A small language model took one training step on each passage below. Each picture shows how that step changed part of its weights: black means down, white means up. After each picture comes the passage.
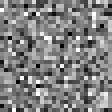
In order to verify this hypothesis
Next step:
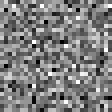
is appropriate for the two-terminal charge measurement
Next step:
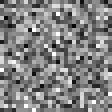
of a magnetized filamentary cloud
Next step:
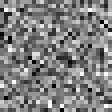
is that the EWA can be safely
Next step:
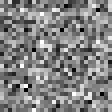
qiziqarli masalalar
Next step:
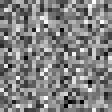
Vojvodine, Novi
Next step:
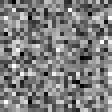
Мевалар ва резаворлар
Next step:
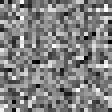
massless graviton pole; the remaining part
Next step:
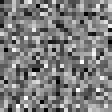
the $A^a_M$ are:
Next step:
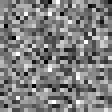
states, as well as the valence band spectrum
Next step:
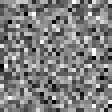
sujetos que carecen de
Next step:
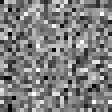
Ort, dessen Existenz bis
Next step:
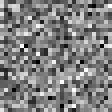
after the energy deposition. The two formed
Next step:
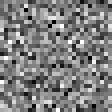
termos de prática desportiva, são
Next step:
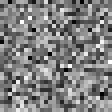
a focus on the Surkhan region. The
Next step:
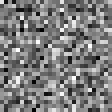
Урманова Ф. –
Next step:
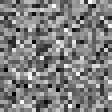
of the detected sources at all wavelengths
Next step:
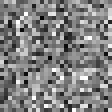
Acesso em: 1 dez.
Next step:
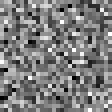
identified by arrows. Double
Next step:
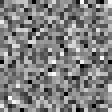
lectura crítica, y
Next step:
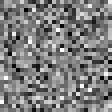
variables termina por incrementar, en
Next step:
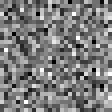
observasi yang dilakukan pada sebagian
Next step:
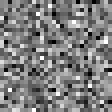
these components of elastic energy as shown in Eq.
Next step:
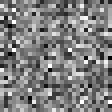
smaller radii, the gas density varies
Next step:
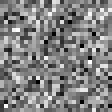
seminar gdje sam u
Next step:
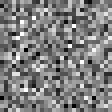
(en bas) et bibliothèque
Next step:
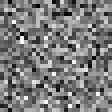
the two new ones in all possible ways.
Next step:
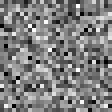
a pseudoscalar produced in the
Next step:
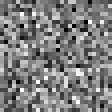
спортивный туризм с
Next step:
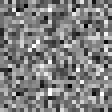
an other important parameter is the one controlling
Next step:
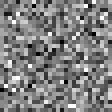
for each axis and overall average. The model
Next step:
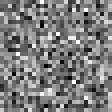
metode penelitian kualitatif dengan
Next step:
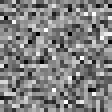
by the indirect nature of the interaction between the
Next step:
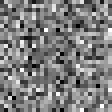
Сталіним, націю.
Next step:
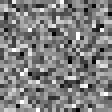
if the gravitational fluctuations around the background grow, even
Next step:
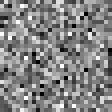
\textit{neb.py}: This
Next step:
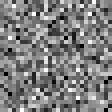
neurologa Srbije
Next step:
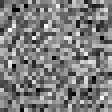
keladi. Bunday tartib,
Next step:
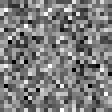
Muyassar Shovkat qizi
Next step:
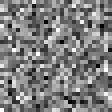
moment of impact, which is taken as the time
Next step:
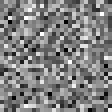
- \left(E L J -
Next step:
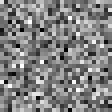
B slips faster than line A.
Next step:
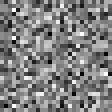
al., in preparation) with several contours
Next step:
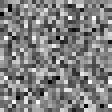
dat regelmatig door het
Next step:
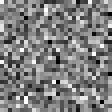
chip. According to the specific application,
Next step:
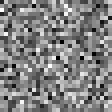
$\tau$ of the flux-normalized spectrum
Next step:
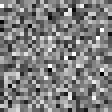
Kursantning musobaqa
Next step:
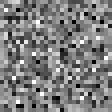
discharge off, see Fig.
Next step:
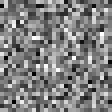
we demonstrate that X-ray observations of a black
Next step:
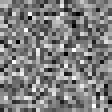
diagnóstico y caracterización:
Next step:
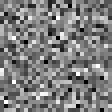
dependencies and queuing effects in this
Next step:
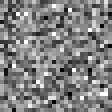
Secondly, the integrals of motion of
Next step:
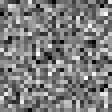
algorithms such as DMRG are not available
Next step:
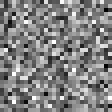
Licenca: ccbync
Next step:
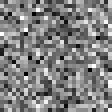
to a sizable ($\gtrsim
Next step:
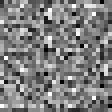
minimum size=0.5cm,
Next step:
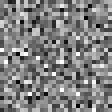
лечение. Ключевые
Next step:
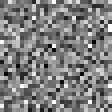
e discinesia tardia, além
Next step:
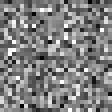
utilization much more complicated. This
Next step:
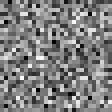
order transition. (3) Two critical
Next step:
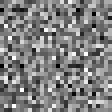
tartibning yo'qligidan hamda
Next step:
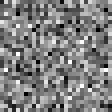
grotta di Baré. en
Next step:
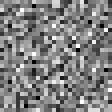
factor of $10^4$ higher than the
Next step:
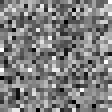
faoliyati, bilim saviyasi,
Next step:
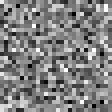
if this minor is diagonally dominant,
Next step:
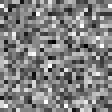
heater. The power breaks down into a
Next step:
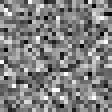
energy as a function of loop cache size
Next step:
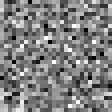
only on the geometry of the path but not on
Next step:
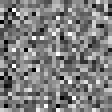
Similarly, in our work, we employed
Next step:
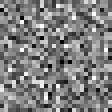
\thanks{Hieu Pham is
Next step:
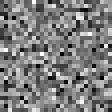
вживаються урядом, а
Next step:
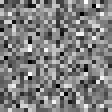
(Marvin & Pianta,
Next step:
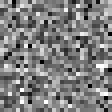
trig}$). The activity in the transverse region
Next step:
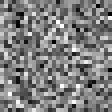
depósito y calidad descriptiva.
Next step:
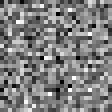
– биокалориметрах.
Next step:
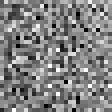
mualliflik to‘lovlari.
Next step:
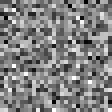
to the black hole, demonstrating the effects of
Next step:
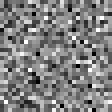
bond-energy minimization for orbitals
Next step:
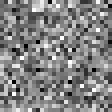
\caption{Instantaneous vorticity
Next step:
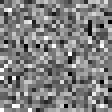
1}$ Tight for $ s \geq
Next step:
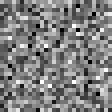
(2021). Scientific-Theoretical
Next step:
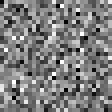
no se encuentren en la misma
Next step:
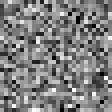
the problem. Second, the bug can
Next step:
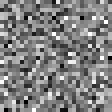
back the old man was asleep in the
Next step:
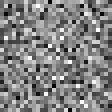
\subsubsection{Retrieval Methods
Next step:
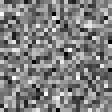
dominated by $Z^0\to
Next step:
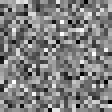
de la palabra: sujetar
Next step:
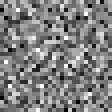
etapas de fabricación de los
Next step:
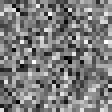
Xususan, huquqiy
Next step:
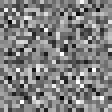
in \cite{master3}. The
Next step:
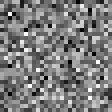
O.V. Visão Baseada
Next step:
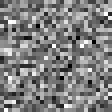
Площадь островка
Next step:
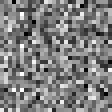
Абрикос Снежинский
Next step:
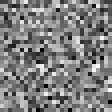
and adiabatic temperature changes, the thermal conductivity
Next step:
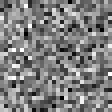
70 ёш гуруҳларида
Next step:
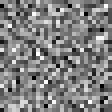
which one integrates over all transverse momenta one
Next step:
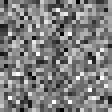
indivíduos com DI. A
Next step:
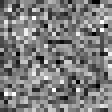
have been stripped near the same
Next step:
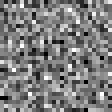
зўрликнинг ўлдириш
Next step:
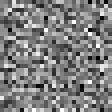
thesis using the integrated library management
